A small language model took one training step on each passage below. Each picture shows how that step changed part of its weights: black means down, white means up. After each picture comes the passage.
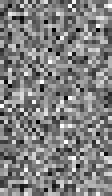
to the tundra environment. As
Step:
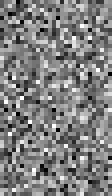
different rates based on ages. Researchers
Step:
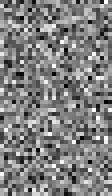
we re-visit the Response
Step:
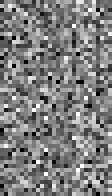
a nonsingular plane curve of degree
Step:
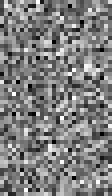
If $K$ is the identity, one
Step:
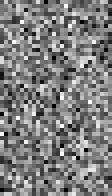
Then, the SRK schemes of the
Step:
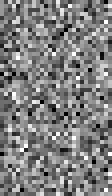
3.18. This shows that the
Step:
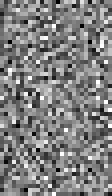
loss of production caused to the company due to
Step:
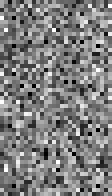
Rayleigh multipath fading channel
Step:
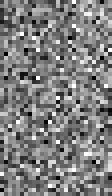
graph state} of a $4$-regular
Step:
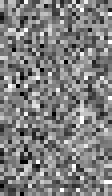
of modal, imperative and
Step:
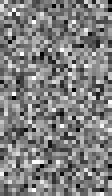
SHIP, up from 210 farmers when
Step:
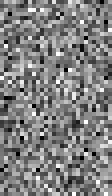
solutions in the NLS equation. As a
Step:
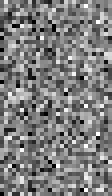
control area enlarging case} Let
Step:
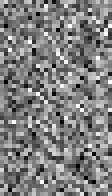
shown in Table II. TABLE II
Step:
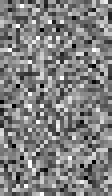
and NQR detecting slight effects.
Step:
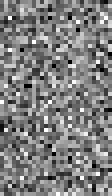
isomorphisms $\Gamma_r:
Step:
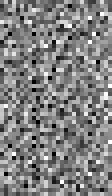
might be to manage time,
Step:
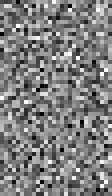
emergence of personnel needs. External
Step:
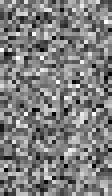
number of standard tableaux of shape
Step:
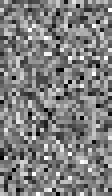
positive integer $r\leq \lfloor
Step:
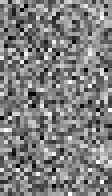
temperatures promote the release of
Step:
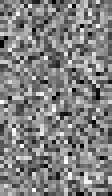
lifespan of between three and six
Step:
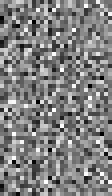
to evaluate, control, budget,
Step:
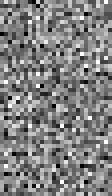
literature review was carried out, selecting the
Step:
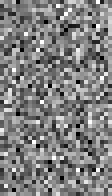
significant risk factors for the interval. Parity
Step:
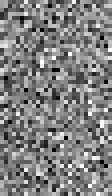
to express the sense of shock,
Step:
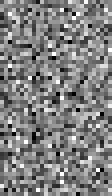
obtain measurements of the ship state of good
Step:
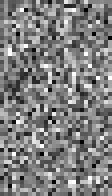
process $V^{0}(t)$ satisfies
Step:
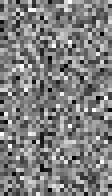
identically zero. Since by hypothesis
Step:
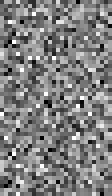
is clearly a maximum matching of
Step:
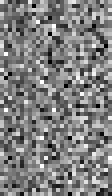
0.4) rectangle
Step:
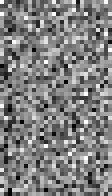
argument a , cf. Definition 7.
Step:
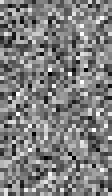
a large $N$ perspective. It was
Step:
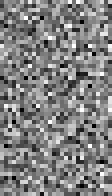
Our other example, in which orientation is
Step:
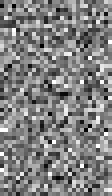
words that can express my gratitude for
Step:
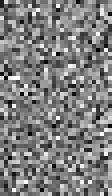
is $$ L_n(\bbeta)
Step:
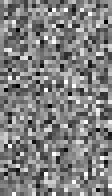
be confined to a select few papers
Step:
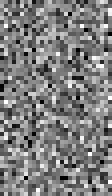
The fact that professional consultancy services
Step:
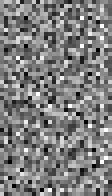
BD, Jupiter JB,
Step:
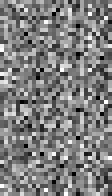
noperfekt formasi
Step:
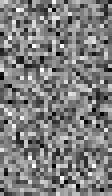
Thus, for $x\geq
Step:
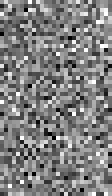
boundary $\partial M$. In the case
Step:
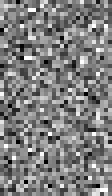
data estimates. Variable Econometric Method
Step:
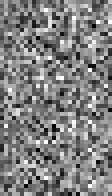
process and the intermediate stages of the writing as
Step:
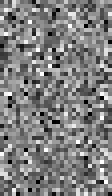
with nonzero boundary conditions can be obtained by using
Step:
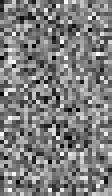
shared, the proposing unit should complete
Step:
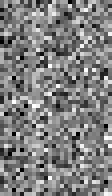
a finite abelian group $G$ such
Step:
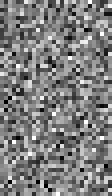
$\mu$ on a set $T$,
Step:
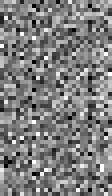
International Journal of Dynamic Economics
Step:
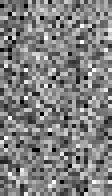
literature, this configuration allows the avoidance of
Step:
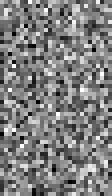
that contribute to increasing the competitiveness of
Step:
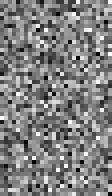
beyond to $ T_{*}$. That is
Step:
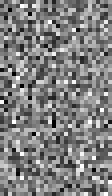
\text{Dom}(f)$ we
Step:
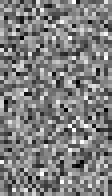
we verify certain statement about the operator
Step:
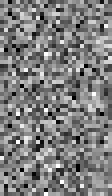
Strategy Second, in order
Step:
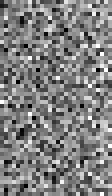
aggregation observed by Lim,
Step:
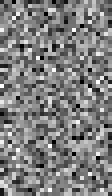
to ask about the attached primes of
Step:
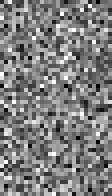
poorly behaved in general, so we
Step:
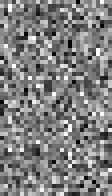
efforts have been made in these
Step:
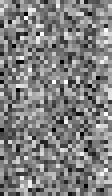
neoplasia. - Acute
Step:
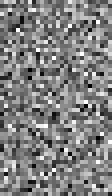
algorithms which are based on the energy minimization
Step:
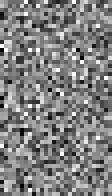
to facilitation of training, and even to
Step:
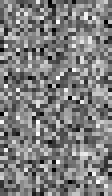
equations of STOD functions according to the
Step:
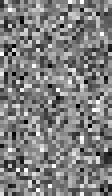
Web technologies: accurate legal terms can easily
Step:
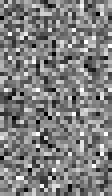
a.s. towards $0$ as
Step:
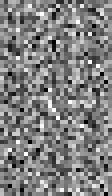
m) and dark conditions.
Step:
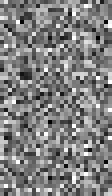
transformer architecture models because it provides
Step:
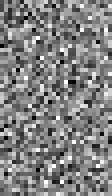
the very last minute, usually without good
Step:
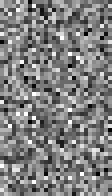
canonically $g$-fibred
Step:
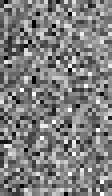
the “smart era” where people
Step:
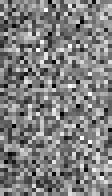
the evaluated product and with what intensity. The
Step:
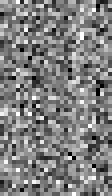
of cusp forms of large level.}
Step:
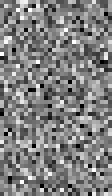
- (2) If an action
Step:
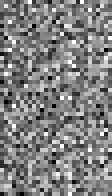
create a peaceful environment for the farmers
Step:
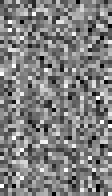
is worth mentioning that the class of
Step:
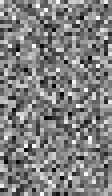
predicate below: \begin{align*}
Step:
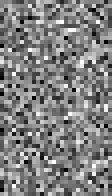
and teachers of Universities and high
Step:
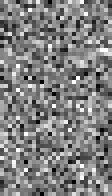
irreducible factor of $\phi$ over
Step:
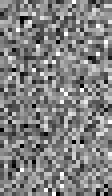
to decrease again at image (i). 5
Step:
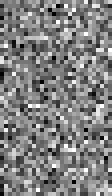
centers of excellence with regards
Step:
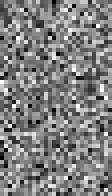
$A$ defined by the dual cone
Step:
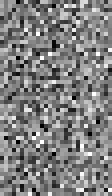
transferability to non-technical
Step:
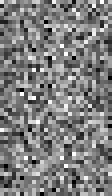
Three Bars? That's a
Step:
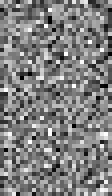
and since positive oversizing by
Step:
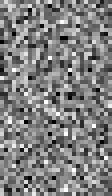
and suppose for the sake of contradiction that
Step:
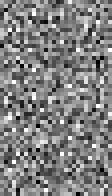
infrastructure catering to the needs for
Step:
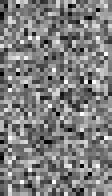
Influencing Individual Behavior
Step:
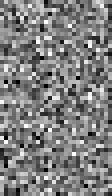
property and simple algebra {\LARGE \
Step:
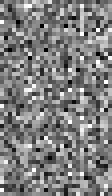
Dr. Anju S.
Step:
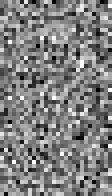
of inquiries about the
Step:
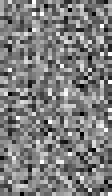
A.P. Kosarev and
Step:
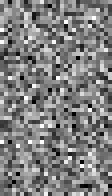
(\ref{defphi}) is a continuous
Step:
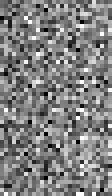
introduite dans \cite{K} et
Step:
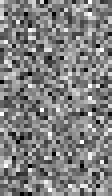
have been attributed to dimerisation
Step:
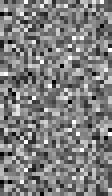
Regardless of age or level of
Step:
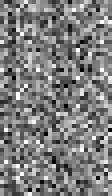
malignant neoplasm of
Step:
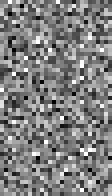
nexus of once seemingly
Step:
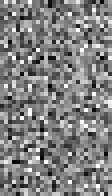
pressures for the reconciliation to
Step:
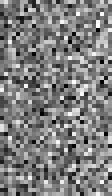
requires rigorous parameters of electric energy,
